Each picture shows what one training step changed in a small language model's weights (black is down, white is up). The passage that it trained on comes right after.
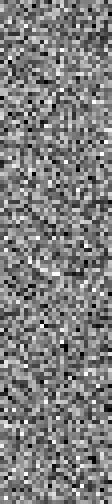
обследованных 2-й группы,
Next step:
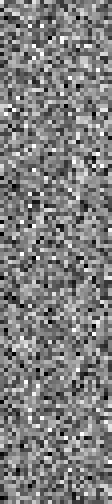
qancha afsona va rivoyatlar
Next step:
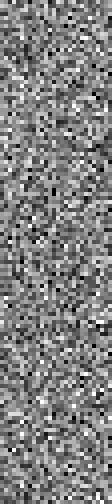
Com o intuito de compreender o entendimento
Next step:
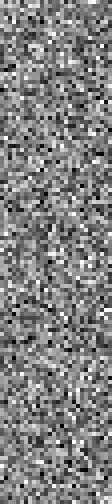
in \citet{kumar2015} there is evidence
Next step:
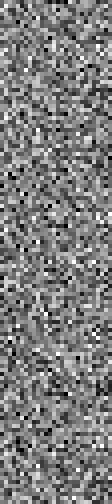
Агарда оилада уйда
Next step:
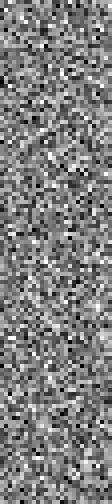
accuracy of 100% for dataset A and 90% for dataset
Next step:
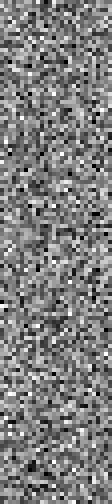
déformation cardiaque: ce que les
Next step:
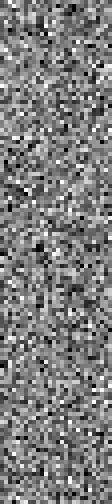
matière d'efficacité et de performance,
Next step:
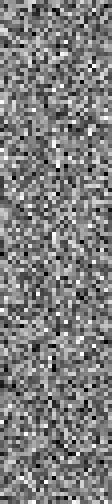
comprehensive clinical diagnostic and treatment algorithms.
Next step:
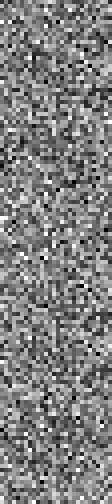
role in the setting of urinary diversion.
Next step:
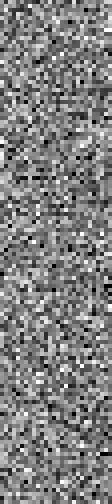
surface characteristics (Fig. 6). P_1
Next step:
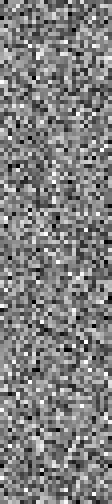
from the observer, and thus brings text and
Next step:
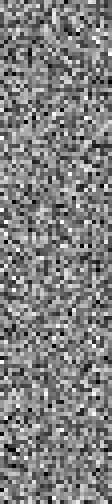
differences. Challenges in Implementing
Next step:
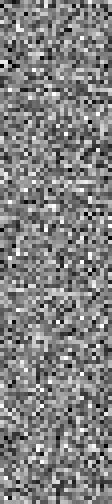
cover all the computational region while the meridian section is
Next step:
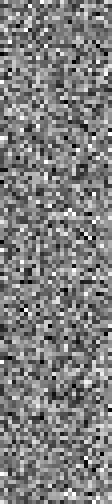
mejor, de manifestación de esa
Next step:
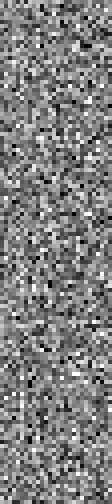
de la ciudad de Lima.
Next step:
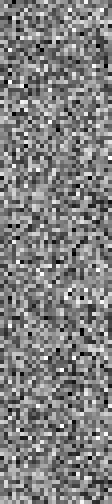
Department of Neurosurgery,
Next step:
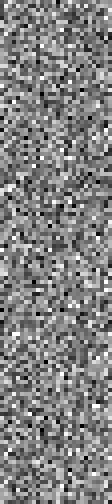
free energy per unit area and pressure between two sheets of
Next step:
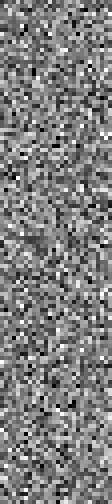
applying the idea to other GRIN media or introduce other
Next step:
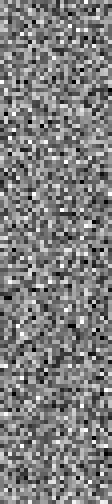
drops to undetectable values. We note here
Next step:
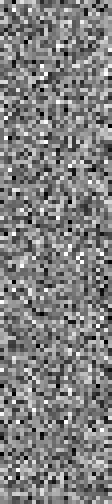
order $n$ identifying the overtone number of
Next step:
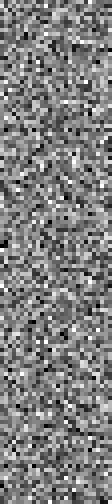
y ap. imagen y sonido, instr.
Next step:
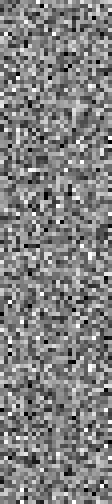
the user is asked to select an app with
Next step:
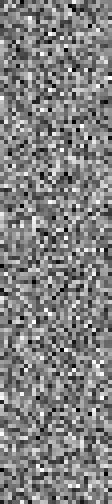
c'est investir simultanément dans la
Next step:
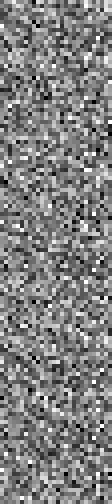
of the phenomenon of thinking from a
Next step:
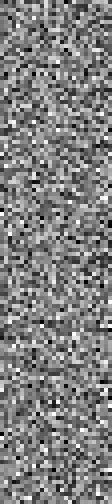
{\em may} be consistent with a merger
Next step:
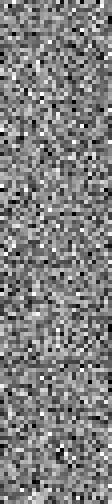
Ključne besede: hibridni
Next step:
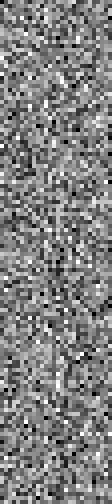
width=74, draw=black} };
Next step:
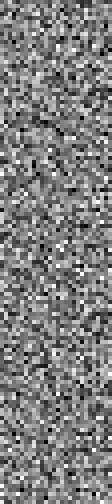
эссе Ральфа Уолдо
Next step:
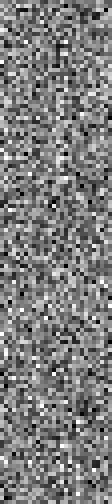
while control group received conventional interventions only. Data was analyzed
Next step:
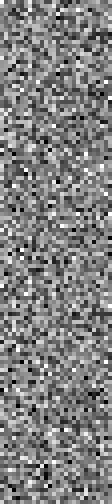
Проаналізувати сучасні
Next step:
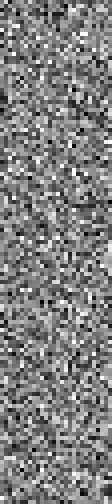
on Assets β_0 -ConstantTerm
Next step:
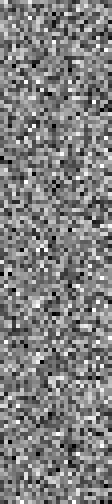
бўлган эҳтиёжи асосан
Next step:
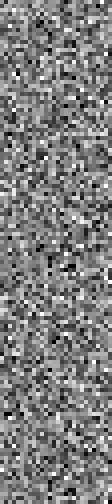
carriers rapidly recombine, as the field
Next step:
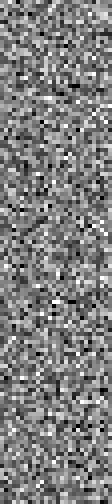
authority on social media (mediatization) and its
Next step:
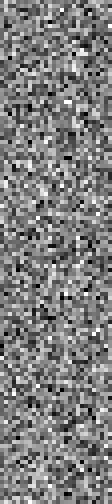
shows ESM2 650M predictions for the
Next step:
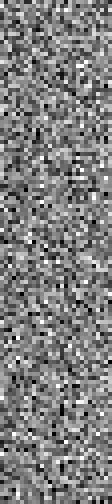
Е.Я., Олехнович
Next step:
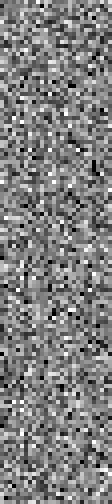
the most interesting initiatives to establish direct communication channels with
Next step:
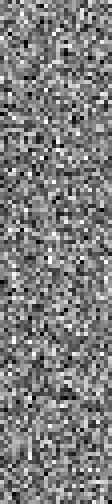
the 6,911 participants who reported on their illness
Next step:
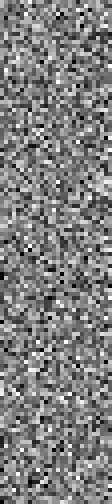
активністю, вони створюють
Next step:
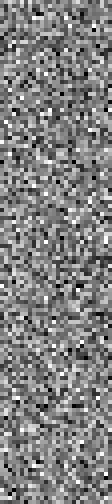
regulation in sub-second networks, is beginning
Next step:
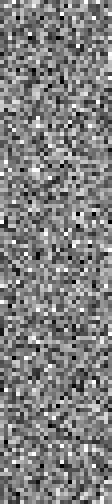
acetazolamidei (AC) – cu
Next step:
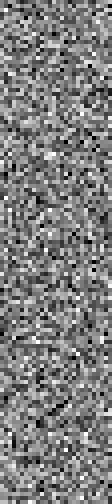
create public value (Aschhoff &
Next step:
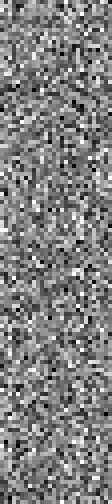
didik menjadi suatu permasalahan
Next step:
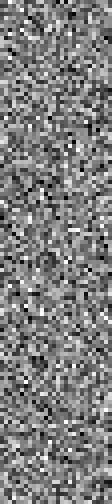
number of active switches $N_{act}$ or their
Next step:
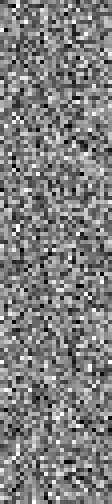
(мута) категорически
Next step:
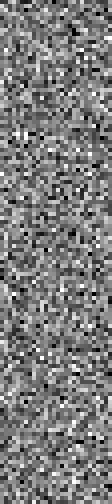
Friction coefficient, which did not show significant correlation with
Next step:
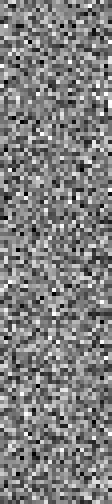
elements are given by: \begin{align}
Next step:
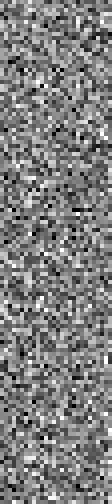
досліджень показує актуальність
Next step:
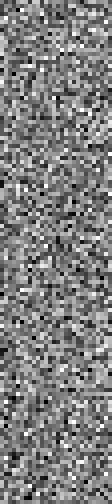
extinguished with death of the physical
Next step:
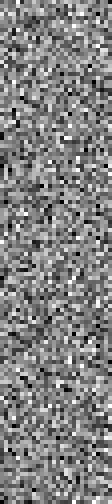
requires users to provide a Docker container per
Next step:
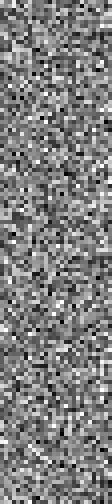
“Ношир” нашриёти,
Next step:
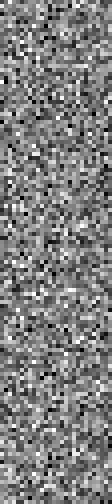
sekunder dengan mengeksplorasi
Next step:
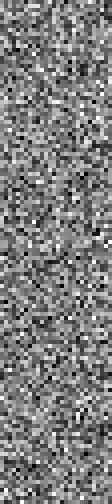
measurement available. Flux is for 0.1 -
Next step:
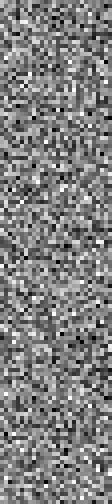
American Journal of Herpetology**, v. 11,
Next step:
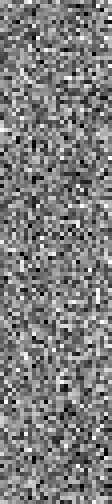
the responses of the camera sensors vary from one
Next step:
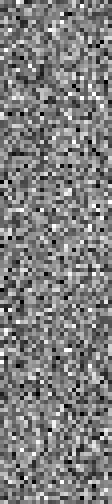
Rising Inequalities and Mass Formation
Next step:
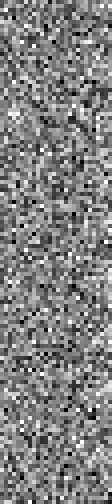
efektif serta dapat digunakan secara
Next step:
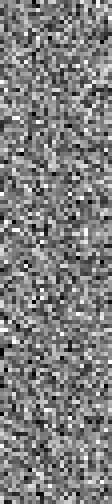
form of “fulfillment of customary
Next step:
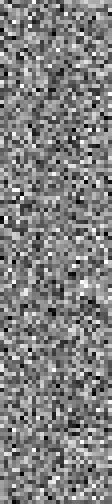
bilan boshqa vakillaridan ajralib
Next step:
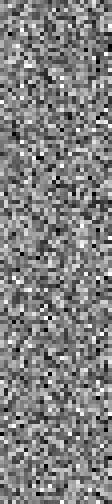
однак значно скоротили
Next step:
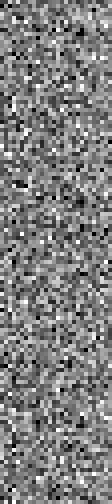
(0) single %Control: year (1)
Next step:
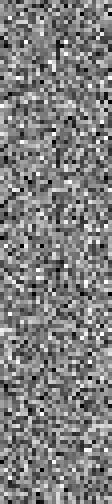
maximum concentrations of the lactic acid of
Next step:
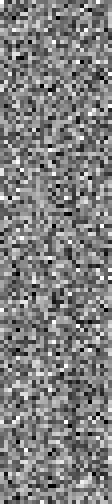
85 Кремнев И.Г.,
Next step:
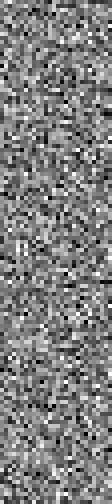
one indicates that the author has published in journals with impact
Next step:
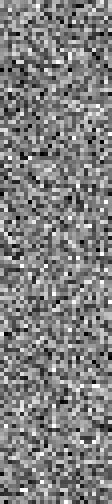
raising awareness of Mission Soil.
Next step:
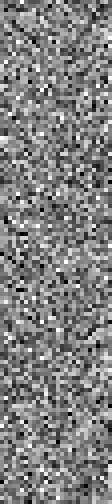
terms of $\eta(\theta)$ $$ \log
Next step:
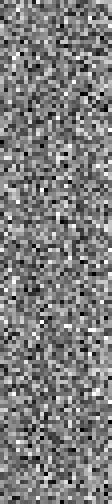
to follow from the above described observations and some additional basic
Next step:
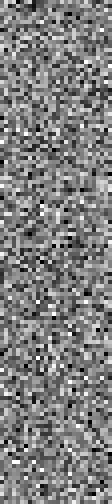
treat it without effect of network load and without power cut off
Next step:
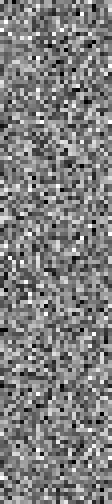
meet all of the selected facet categories.
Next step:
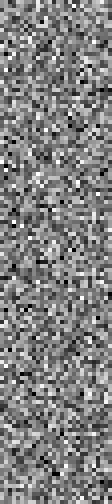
administration of Plofixine and Plavix
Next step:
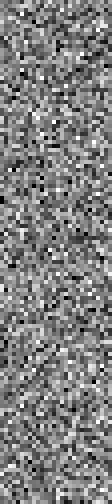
the area chosen for the study can be virtually
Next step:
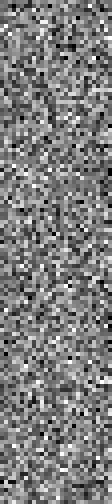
\ee where the constants $M$ and
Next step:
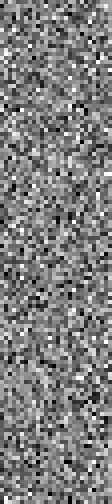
The carboxylic and phenolic OH group
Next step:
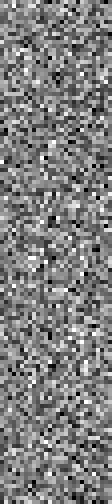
tashqi savdo, iqtisodiy qaramlik,
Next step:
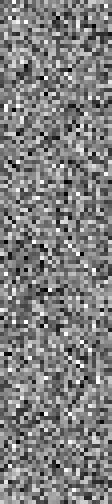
The harmonic compatibility of two segments is
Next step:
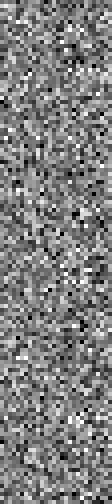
319). La táctica de la
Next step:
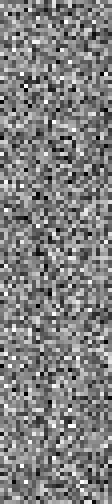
Trainees' learning. Objectives: The aim
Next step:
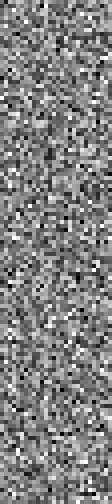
the inertia ring. A)
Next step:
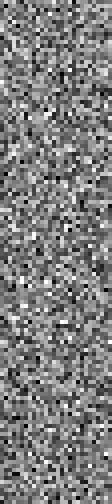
computationally efficient to sample. A more detailed simulation would require
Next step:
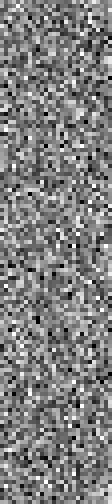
in Ethylene-Vinyl Acetate
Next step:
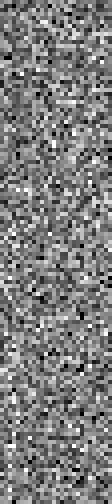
\right) \quad (4)$$ Figure 2. The
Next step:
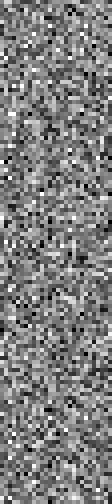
bitumning qattiqroq
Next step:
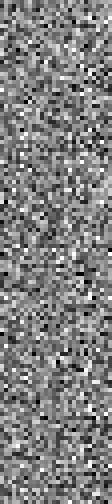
out one field - the field which shall carry the
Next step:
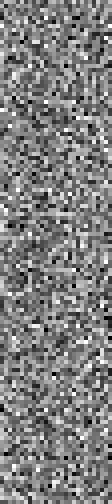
with deep convolutional neural networks. In
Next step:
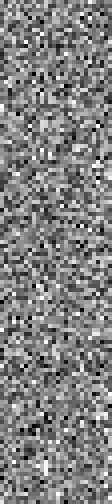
be large. Fast neutrino emission through some form of direct
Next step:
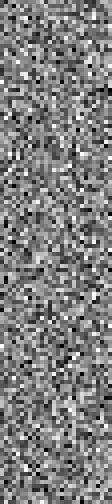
of five fuels energy mix and energy efficiency.
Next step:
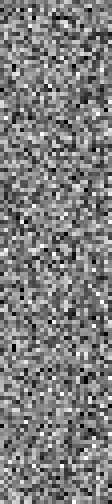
Hence $[\mathcal{M}^-,
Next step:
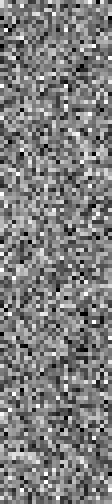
of approximately 12 $\mu$m. Since the gain is
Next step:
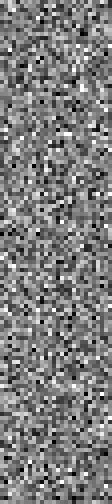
CFRP* 1 Introduction In fabricating
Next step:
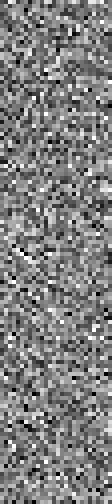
$\text{Enc}_{\sigma}$ are two
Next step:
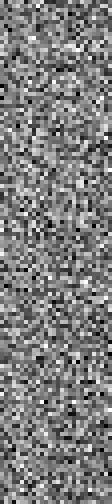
occupant satisfaction, and improve the
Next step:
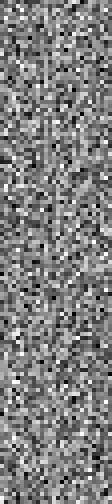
RIS-assisted ISAC network
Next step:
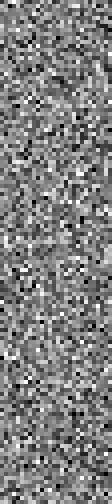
we carried out hopping experiments using the PM
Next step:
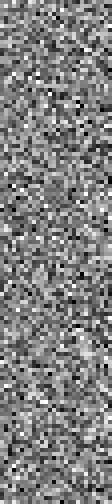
а також на розлогі метафори
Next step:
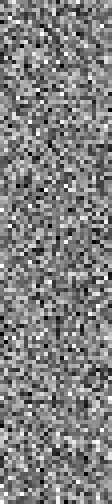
decision to choose a specific antibiotic for a
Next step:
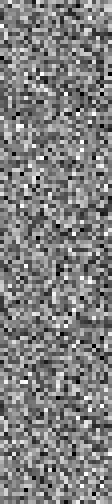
of future experiments. The sensitivity of the forthcoming
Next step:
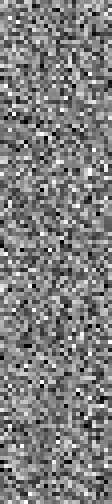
average pixel intensities. Following which, points of
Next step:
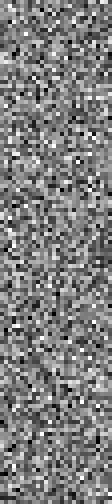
a rămâne în
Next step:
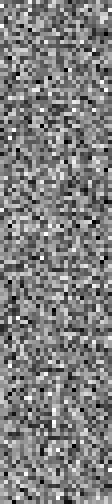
crops is being practiced for a long time.
